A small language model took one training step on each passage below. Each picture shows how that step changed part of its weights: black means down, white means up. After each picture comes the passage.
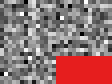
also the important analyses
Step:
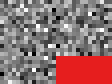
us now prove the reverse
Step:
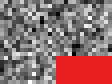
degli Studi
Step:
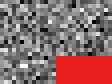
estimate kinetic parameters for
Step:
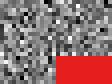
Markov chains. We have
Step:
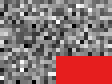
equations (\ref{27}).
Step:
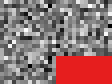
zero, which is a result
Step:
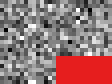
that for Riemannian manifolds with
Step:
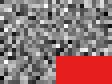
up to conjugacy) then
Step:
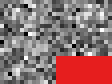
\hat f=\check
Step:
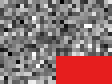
plays the unique role for
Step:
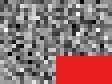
{\bf Proof of Theorem
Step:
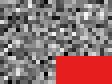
\emph{The embedding of
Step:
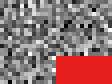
we give a characterization of
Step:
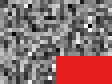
2, 3$. Let first
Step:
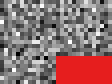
$A_i$ and
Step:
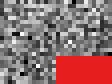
and let $C$ be
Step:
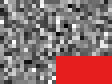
$\Omega^c$ is
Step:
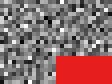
multi-indexes $\beta
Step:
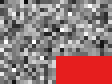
(B1), the first
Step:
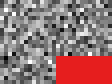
integer, if the sequence
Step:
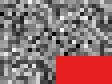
ways of tackling this
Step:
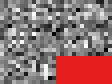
\begin{ex} If
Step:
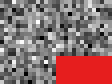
i$ are Lagrangian equivalent for
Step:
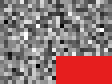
tout $\alpha\in
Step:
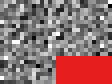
LOCAL moving frames is
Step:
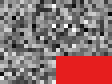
since the error caused
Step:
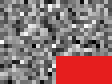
that $3g$ satisfies
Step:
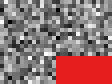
for every $\gam$
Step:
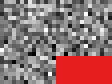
and input trajectories of the
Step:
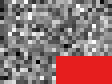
For $0 \le i
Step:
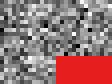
in the sense of Definition
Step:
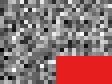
all Hilbert spaces. We refer
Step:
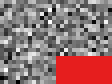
be seen as a way to
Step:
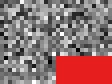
differentiable. \item There exists
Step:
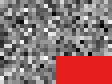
primitive formulas in the theory of
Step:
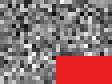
generalized volume conjecture for the
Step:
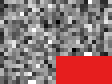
the sense that arcs for
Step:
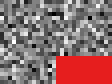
integral from $Y$
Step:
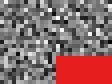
depend on $\pi$, but
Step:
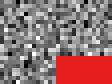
theorem for products of random linear
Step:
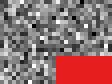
E. Labos
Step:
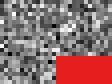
$R$-module, hence
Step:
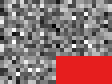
$l$ with $j
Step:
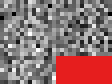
homogeneous initial and radiation conditions
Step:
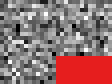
\section{Main theorem}
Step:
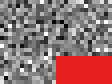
applied to the QTS
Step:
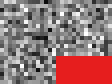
The upper bounds are classical and
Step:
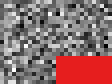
latter case either $F$
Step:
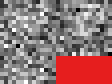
\right)$ such that
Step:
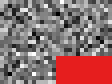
collapse of some matrix
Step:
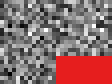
a universal constant the Hessian of
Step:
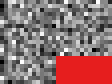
$f, $ an expression
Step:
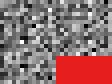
distributions can also be used to
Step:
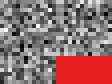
decreases, the drone
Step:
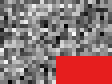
in the respective Postnikov
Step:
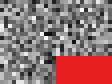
all } \kappa,
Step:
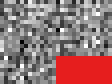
and for multi-degree
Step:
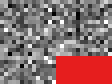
signless Bessel numbers of the
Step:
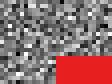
then \begin{eqnarray*}
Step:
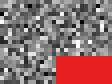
action preserves the motivic structure
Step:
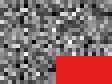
generic locally semi-simple
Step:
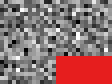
tree aproximators
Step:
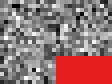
body, and in degrees one
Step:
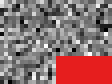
say $a$, that is
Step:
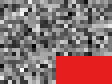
this package especially useful for
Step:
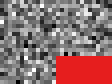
$A$. \ Using
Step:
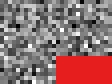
{\bf matching coefficient} of
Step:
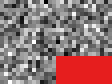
part of this proof which uses
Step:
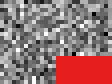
(A3) edge
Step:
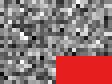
form. As a result,
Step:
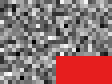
an error of the order
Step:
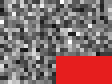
$M$ is a left
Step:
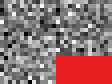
$S$ is limited
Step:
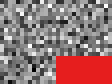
Theorem} for arithmetic functions,
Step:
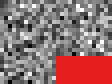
By \cite[Proof of
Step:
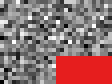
a Hoffman graph,
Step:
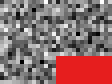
minimum height=3em,
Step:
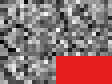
(F. M.) thanks
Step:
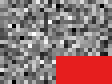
\end{equation*} where
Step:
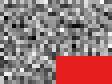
strain as the Poisson's
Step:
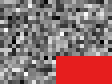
\emph{dual decomposition approaches
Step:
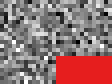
from b), determine the possibilities
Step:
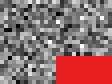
b$. Supposons
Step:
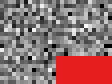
solutions for a random test input
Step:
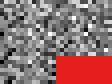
of a weak solution to
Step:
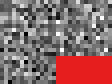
f$ then two vector fields
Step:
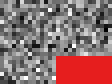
function $h$, in which
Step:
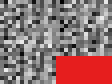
Theorem \cite[\S
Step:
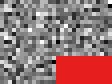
= x)$ and, for
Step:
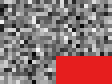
is split, so by the
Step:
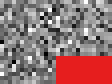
be the interior of ${\mathcal
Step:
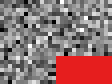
uniqueness} for a class of
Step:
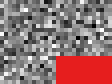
These equations are called the
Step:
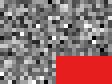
showing that if $x$
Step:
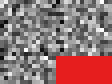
see from the conditions in
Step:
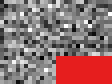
the triangles (Type
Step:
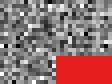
that, if $G$
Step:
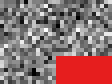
condition number of the residual.
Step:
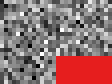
the desired ones; the second
